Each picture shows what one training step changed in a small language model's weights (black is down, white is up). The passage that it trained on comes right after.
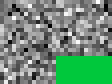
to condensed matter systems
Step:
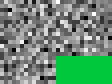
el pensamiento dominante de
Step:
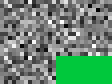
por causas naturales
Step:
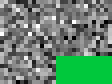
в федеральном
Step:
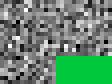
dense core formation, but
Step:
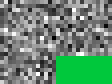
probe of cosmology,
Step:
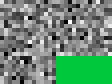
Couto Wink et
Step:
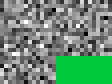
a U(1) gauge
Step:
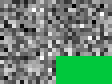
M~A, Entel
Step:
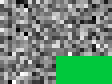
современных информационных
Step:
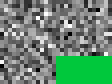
optical pumps and
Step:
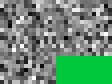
hijrah harus
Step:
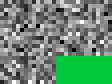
ng mean score na
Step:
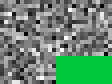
mit Trauer,
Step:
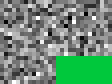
cores. % In this
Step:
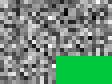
mass spectroscopy analyses
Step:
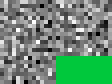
scattering map of the odd
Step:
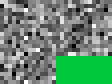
Senior Technical
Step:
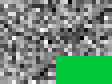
for the binary AB,
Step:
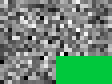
of the specific model applied,
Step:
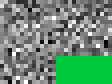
вся его работа
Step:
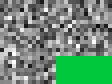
This article describes the method
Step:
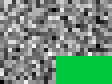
the ground state for the
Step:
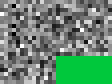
completeness mass cut of
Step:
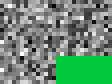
Contato Queremos te
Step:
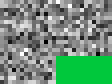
yang melampaui
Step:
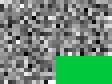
initial conditions, even if
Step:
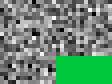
en consecuencia, la
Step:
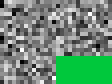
terapascal pressure range
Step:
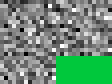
simplified SISO
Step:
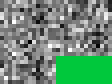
The average of the differences is
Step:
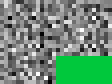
energy and loss rate of the
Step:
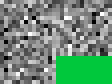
frame-invariance due to
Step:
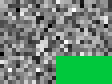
sich an der grafischen
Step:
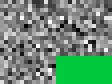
split contains 24 training and
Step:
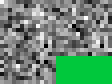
University Nijmegen,
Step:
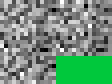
the full diversity of
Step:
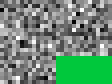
thick dashed-dotted
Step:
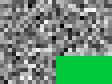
7 Piccolo de
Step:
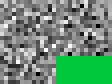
leksikasında bul
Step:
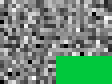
have faster apparent
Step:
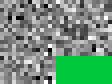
een afwijking van
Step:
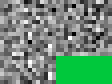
be, because observations are at
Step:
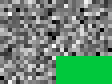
dois pesquisadores de
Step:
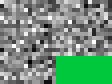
situation where the effects of
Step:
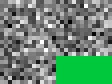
Fama, E.
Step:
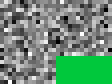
600 micras en modo
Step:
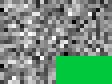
density displays a clear
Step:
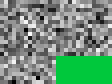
of the electromagnetic spectrum.
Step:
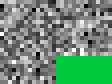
d'une période
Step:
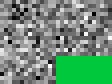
\left[ \ln
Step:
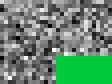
equivalent function in a gravitational wave
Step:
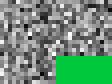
for both inputs. The
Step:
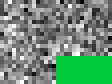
one (in the sense
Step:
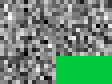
Then using this potential model,
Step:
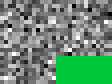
$N_s$ the
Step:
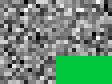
touch. Biological examples
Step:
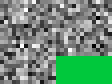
atrelada com eventos
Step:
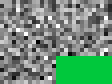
Table \ref{tab:
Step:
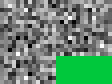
manera más acelerada,
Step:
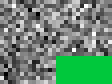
за рубежом.
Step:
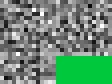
Oxford, 1
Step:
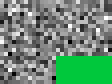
is echter dat de
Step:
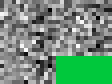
of the data with respect to
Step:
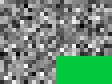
Бахром ўғли
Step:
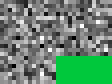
дан юқори
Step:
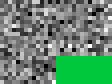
bands. These crossings
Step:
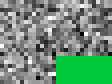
is an increasing scientific interest
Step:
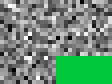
problem in practice.
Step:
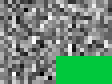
QSLT with
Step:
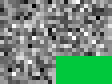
acknowledged. I
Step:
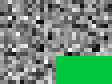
oder ausgebaut werden
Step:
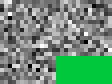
temperature, one could restrict
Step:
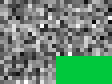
(Form 2 3D
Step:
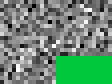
lejos de ser una
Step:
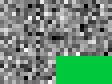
in general and ${\mathbf
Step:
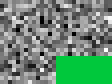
system (*systema
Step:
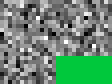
definem-se como:
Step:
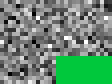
can furnish information
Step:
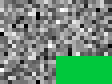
machine (cp.\
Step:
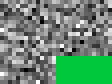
fanining bugungi
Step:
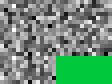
bilan insoniyat rivojiga
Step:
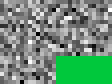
simulated stars drawn from
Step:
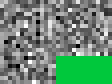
1 ребенка,
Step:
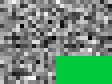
etwa 55 bis
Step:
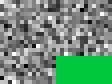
algorithm method} In this
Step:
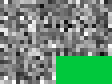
special theory of relativity.
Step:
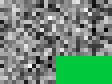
does not lead to a
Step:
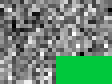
the BFS~10
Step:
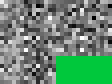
we would not be able to
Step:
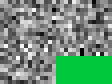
deexcitation of the
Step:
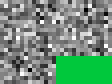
at scales well below the mass
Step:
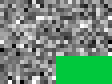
l'importance de
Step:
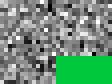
to transact between other
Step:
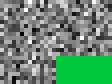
Revised date: 27
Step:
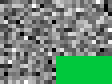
toutes les sociétés
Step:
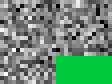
avoidance of constant
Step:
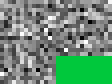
are mainly used for control
